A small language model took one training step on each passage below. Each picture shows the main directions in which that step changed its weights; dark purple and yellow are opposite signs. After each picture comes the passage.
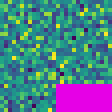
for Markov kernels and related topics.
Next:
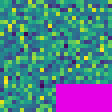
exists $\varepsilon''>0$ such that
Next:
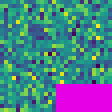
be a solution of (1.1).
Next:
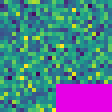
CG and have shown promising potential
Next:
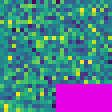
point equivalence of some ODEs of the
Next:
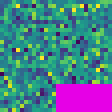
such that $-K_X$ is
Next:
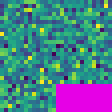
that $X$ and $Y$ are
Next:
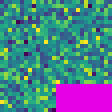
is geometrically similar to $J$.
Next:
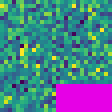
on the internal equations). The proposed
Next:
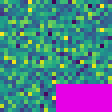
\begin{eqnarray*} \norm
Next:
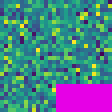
\eqref{v2}, we get a
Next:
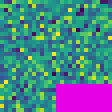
orbit points. \begin{proof}[Proof
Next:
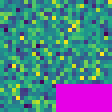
Filter for Underwater
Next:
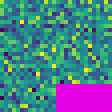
the theorem is due to G.A.
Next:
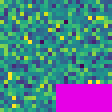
role in semi-classical analysis and is
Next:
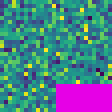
non-isolated vertex of $G$,
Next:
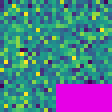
analysis of big data, especially, for wide
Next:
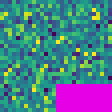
can consider samples supported by the whole
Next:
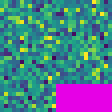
simple $C^\infty$ spherical curves
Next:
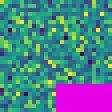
leave $H$. If $G$
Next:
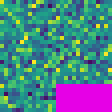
implies that $c \geq \lceil
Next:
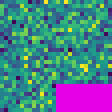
of \cite{stasheff},
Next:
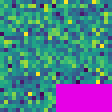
symmetric polynomials $p_r$, $r
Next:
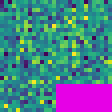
domains. For instance, tackling
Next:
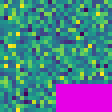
for any non singular even spin structure
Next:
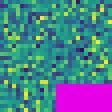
and Lucas polynomials. In turn these
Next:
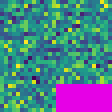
$% 1\leqslant r,s\leqslant
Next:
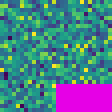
the corresponding edge of $\underline \Delta$.
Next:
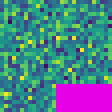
W, et al. A new approach to
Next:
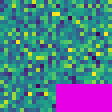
type $p$ (see Morley
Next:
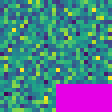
\eqref{is} flows continuously and the
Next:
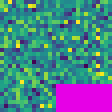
product. To define the coproduct on
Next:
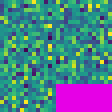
a family of constraints, and the perturbations that
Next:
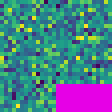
asymptotics of the solution, without first
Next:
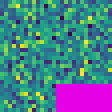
order to prove the sharpness of the term
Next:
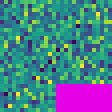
property of electric power systems and essential for
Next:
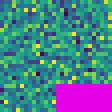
its triangulation. Any complex analytic curve
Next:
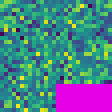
French Agence Nationale de
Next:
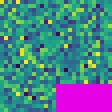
condition on $\Z$ implies that
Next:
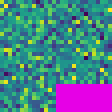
are $C^4 _W$ functions
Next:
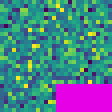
yet. The \emph{root}
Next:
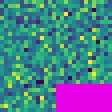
$h$ indicates the expression of
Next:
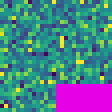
Theorem 1.1. \ \rm Let
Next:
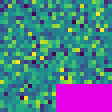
The data $(U_-,X)$ are
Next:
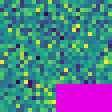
using an arbitrary clockwise rotation matrix
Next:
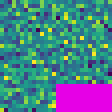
between weights and pivotal structures.
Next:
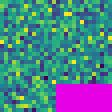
be applied. The resulting systems are similar enough
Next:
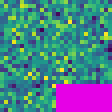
Just as for $p$-adic
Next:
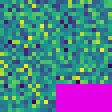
slope strictly between $45\degree$
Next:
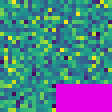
%\end{eqnarray*} Now, we
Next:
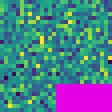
times* and the r.v.
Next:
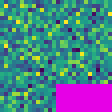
for $1\le i\le
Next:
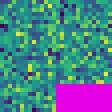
see Fig.~3. The numbers
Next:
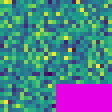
involves the pull-back of the Hilbert
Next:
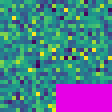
\noindent{\bf Remark.} In order to
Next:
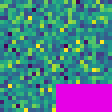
first in the aforementioned
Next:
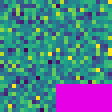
and only if $x$ is everywhere local
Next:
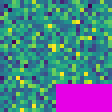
the multifarious confidence relations
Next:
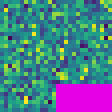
be a coordinate system of $U$. Let
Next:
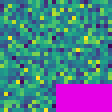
\cite{R}) that for a locally
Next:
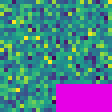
convinced the scientific
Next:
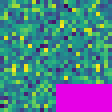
bound the maximum degree, similarly as in the
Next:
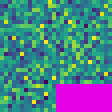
explicit computations via it for our case.
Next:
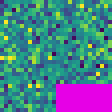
precisely, $\zcircle$-s correspond to
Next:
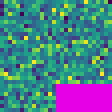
\ldots, d_n\}$, and define
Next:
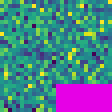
has $X^0$ as vertex
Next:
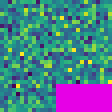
generalized Wilson loops as generalized
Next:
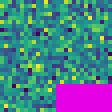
of rigid odPs that are not part
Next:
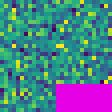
degree $p$. It is well known and
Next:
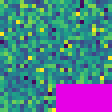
and $u_i^\circ$ has
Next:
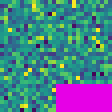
a geometric description which will fit with the theory
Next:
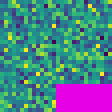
most $k$, respectively. The similar notation
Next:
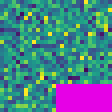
only \worder can be the cause
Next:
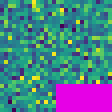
a training sample. Here we consider the ideal
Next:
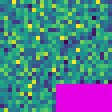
singular value decomposition. The results in the following
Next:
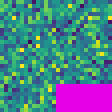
network is stable, the following equality –
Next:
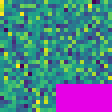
congruence, we have only 5
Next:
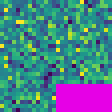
&=& \deuxun \otimes \|
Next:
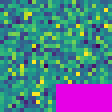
want to do this using very general properties of
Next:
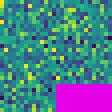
report no. 112,
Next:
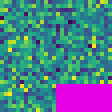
permutation of summands, of representations of the
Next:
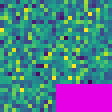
have shown that for all $0 \le
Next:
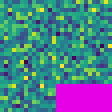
d'où: \smallskip
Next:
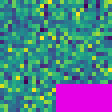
irreducible smooth variety $X$ defined over
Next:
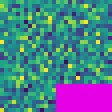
processes for stable systems with large Lipschitz constants},
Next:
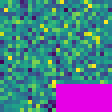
\rangle = \sum_k
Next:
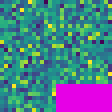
be the transitive tournament
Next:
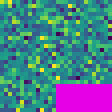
\nc\ct{\mathcal T}
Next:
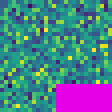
only depends on the dimension $d$ and
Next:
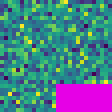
the model using the replica method under
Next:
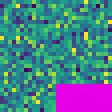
such that conditions (i) and
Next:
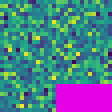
tested are kept the same with
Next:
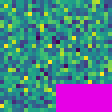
conjugacy class collapses. By the
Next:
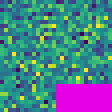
The key insight is that we need to
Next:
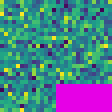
\ldots, y_n\}$ is the
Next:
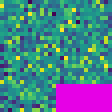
4 du tableau. De plus,
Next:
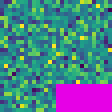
another question, namely, the question on what
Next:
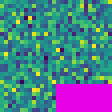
hard to believe that one can use the
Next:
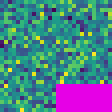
Serre's modularity conjecture for
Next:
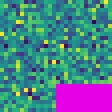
arc-length $s$ and consider that
